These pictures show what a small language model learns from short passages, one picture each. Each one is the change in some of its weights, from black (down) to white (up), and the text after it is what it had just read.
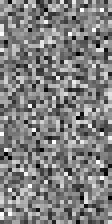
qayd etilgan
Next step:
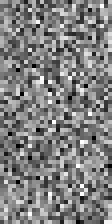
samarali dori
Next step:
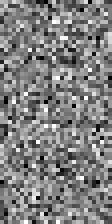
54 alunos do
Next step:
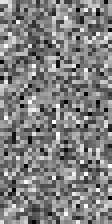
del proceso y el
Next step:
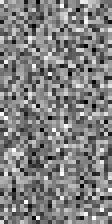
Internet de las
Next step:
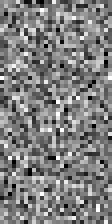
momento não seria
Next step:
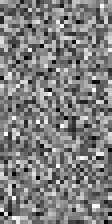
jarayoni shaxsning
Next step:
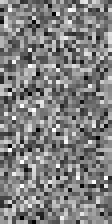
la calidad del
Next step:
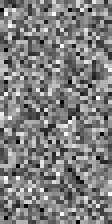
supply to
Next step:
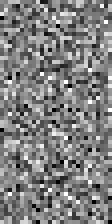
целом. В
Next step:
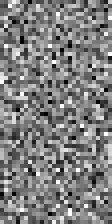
до корекції
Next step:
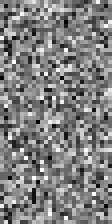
the junction
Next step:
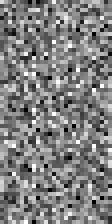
os processos e em
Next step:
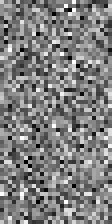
o'sha davr
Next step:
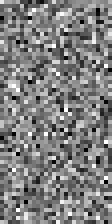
realizar, durante los
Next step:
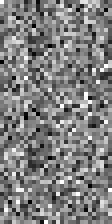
de ambos lados
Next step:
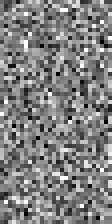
has largely
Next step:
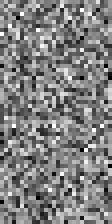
ni caracterización
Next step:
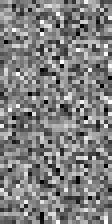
definitie en
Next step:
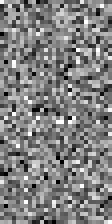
principales contaminantes
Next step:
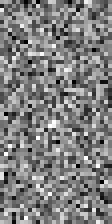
De exemplu,
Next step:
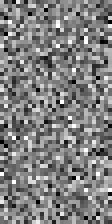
или зрителей
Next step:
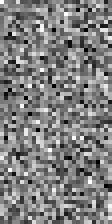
Em todos os casos
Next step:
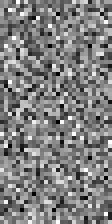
de Emergência
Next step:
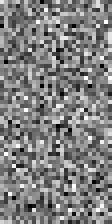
Он был
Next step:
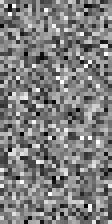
que possuem uma
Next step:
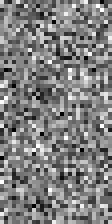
Tizimlashtirish va
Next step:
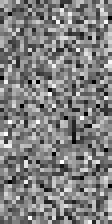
bolani bilishning
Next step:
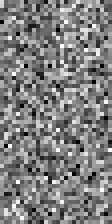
longo de sua
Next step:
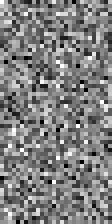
perspective of Human
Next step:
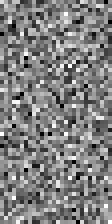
espaciais e
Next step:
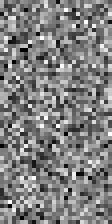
est de la notion
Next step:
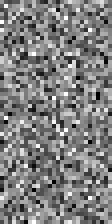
su aplicación es la
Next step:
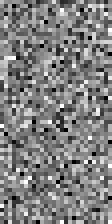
je vervolgens
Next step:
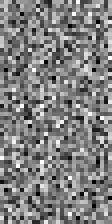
и технических
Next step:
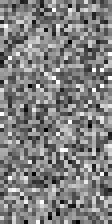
años debido
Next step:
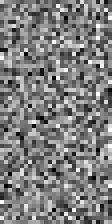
falhas na
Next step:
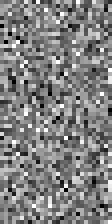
– Петр
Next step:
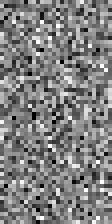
bul bolsa
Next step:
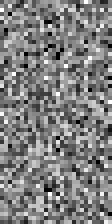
humain de la
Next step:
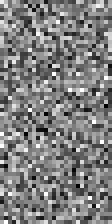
haqida I
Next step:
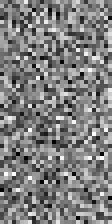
единиц научных
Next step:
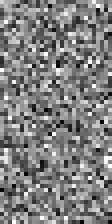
conceptual único
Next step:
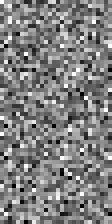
acerca das
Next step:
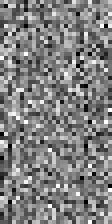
dicho lo
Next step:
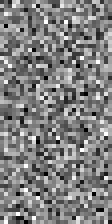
grupo k e
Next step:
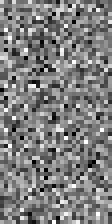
y papales,
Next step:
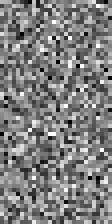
e práticos.
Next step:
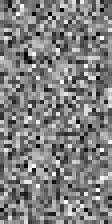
significando ello
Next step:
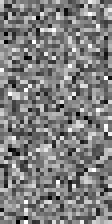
dinheiro. A
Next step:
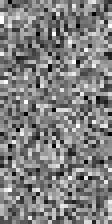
nye reoler
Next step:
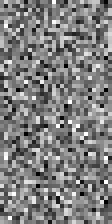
даних; 3)
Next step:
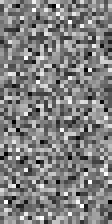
positiv. Die
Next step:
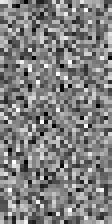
con este punto,
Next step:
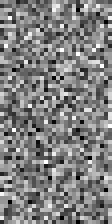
Kolaka and
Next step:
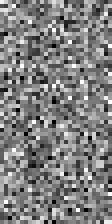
detección y
